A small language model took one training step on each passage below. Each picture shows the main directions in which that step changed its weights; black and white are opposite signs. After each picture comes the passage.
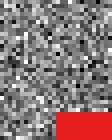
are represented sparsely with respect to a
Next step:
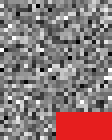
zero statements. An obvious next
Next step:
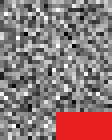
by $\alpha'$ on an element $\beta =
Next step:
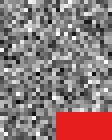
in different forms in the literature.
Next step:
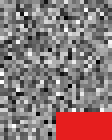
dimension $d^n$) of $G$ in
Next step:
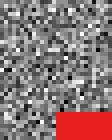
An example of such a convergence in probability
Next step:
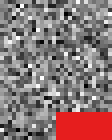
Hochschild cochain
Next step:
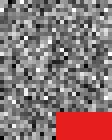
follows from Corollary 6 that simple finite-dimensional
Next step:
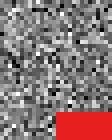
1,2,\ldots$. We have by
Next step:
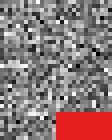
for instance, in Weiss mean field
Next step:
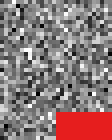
temperature variation in the radial
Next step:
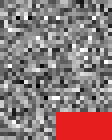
is to assume the competing models have
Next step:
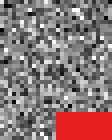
and нститут and
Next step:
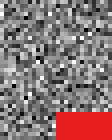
in the formal deformation quantization
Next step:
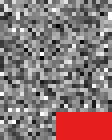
characteristic $p>0$, Invent.
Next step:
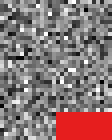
is enormous: it encompass
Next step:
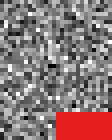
function and the optimal policy for two different
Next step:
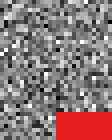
is the storage capacity for
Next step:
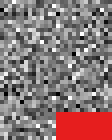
following construction. (After we derive formulas
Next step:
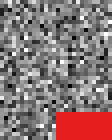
&=&\mathbb{E} \biggl(
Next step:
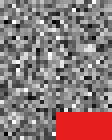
projection from $\leafu{x}$
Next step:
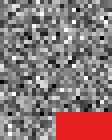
$m>2:$ \begin{theorem}
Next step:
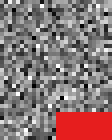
\end{equation} then the constants \(
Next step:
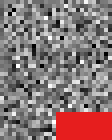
that mathematics would, for the time
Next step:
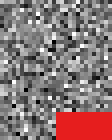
{Problem 5B.1} Let
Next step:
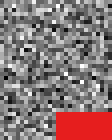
\to \infty, \] that is, the
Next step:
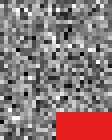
solve \eqref{1.4} with
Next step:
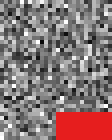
in the construction of graphical ends. We
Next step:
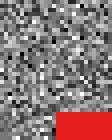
section we will illustrate the connection
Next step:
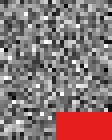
we get.\\ Few other papers
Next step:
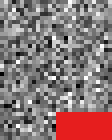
the other hand, if $A$ has one
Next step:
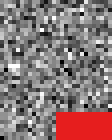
of $Q^\tau$ with respect to the
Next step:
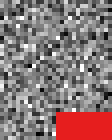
$T$ and dimension vector $\bd$.
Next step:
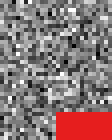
with high variance (dark
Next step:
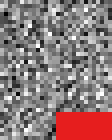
if $C < 0$, and time-like
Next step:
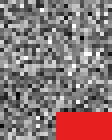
of the moduli space of susy
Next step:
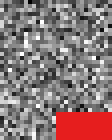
interval for any node $y \in
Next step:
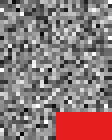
are both finite dimensional. A result of
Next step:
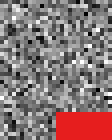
It further follows from the asymptotics
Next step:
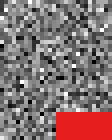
= 0$, which admit a low-rank
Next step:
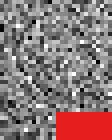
a singular shock wave which is
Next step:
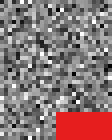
and Silver, David and
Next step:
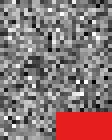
in an essential way; hence, we
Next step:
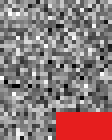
reduces the discussion to the class of
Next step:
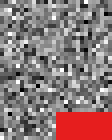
Also Chanchal Kundu
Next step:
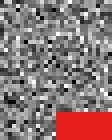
division or multiplicative inverses.
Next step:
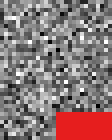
problem in normed or metric spaces
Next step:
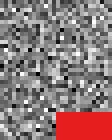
\upDelta_{\zeta} f( a ) +
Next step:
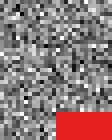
arbitrary dimension using previous methods.
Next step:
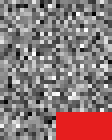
argument, in simple pictures} The
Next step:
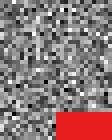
Proof. First we show (iii).
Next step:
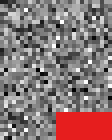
considering its vertex representation. The vertex representation
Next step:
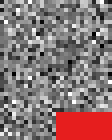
as those that appear in the
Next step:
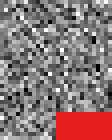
MILP modeling and solver
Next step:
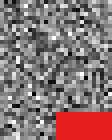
(denoted by $\calM / Q$)
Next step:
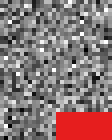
to a simple Lie algebra $\cal G$ with
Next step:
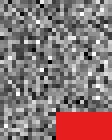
\R/\Z)$ such that $\delta \bar
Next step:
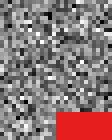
In Section~\ref{sec:algor} we
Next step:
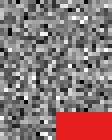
\end{cases} \end{align*}}
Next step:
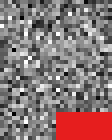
detected in algebraic K-theory of
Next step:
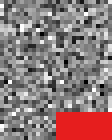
so that conditions $G_{51}=0$
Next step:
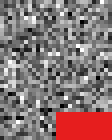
$F_\infty$, we identify
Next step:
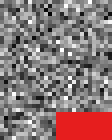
the CCS (Experiment
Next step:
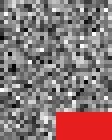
by $\mu_1(M)$ the first
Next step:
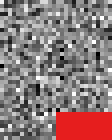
is $\kappa$-free and for every subgroup
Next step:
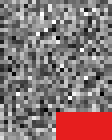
be the expected utility where
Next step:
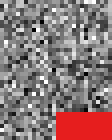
high noise; the differences are within a
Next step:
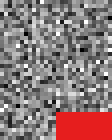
at the element $w:=w_\ve$, which
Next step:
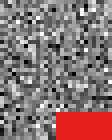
least) one of the initial configuration
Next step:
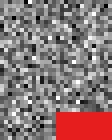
that applying a suitable automorphism
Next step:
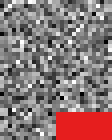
recast BP as an LP. As
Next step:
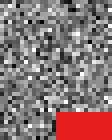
stable polynomial, and $n(s)$ is
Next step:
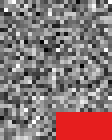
redistributed locally. If a
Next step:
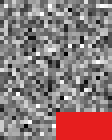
$\lambda_2$ values are set to 1 and
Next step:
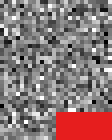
If they do, then the Hitchin and
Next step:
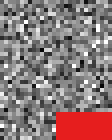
for convex Lagrangians on the
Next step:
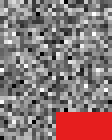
which varies smoothly with respect to $t$.
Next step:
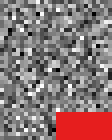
\newblock {A categorification of finite-dimensional
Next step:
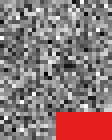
at the state $s$. This transition
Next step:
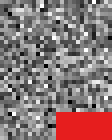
a copy of one of the families
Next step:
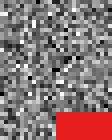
matching edge set in $G$.
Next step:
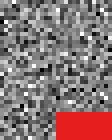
Assumptions \ref{assumption
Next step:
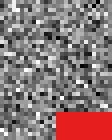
by the treatment of a similar problem in
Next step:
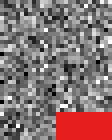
$f^nI\subset I$ and the
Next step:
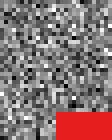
containing $\mathrm{res}(C)$
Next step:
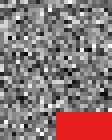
preserves limits. \end{proof}
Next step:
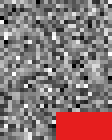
also use in the monoidal context.
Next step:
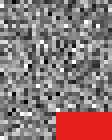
the $\calD$-module direct image
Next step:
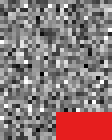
is a \emph{$\circ$--Hopf
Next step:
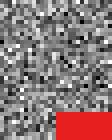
and to R. Schwartz for
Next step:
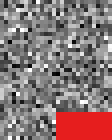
then $G$ is obtained from a thin
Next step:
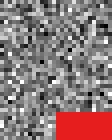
and any $1\le i\le l$,
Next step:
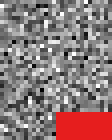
Hausdorff metrics is not
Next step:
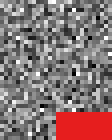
quiver which are not in any oriented
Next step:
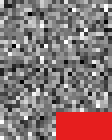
and $\omega$ is orthogonal to
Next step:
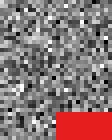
make the remaining limit equal zero,
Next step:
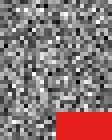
théorème dans le
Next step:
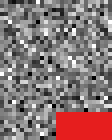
and right boxplot respectively. We
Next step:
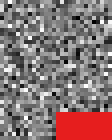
or 3), or for certain regions
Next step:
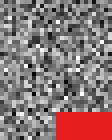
we are going to use the shorthand
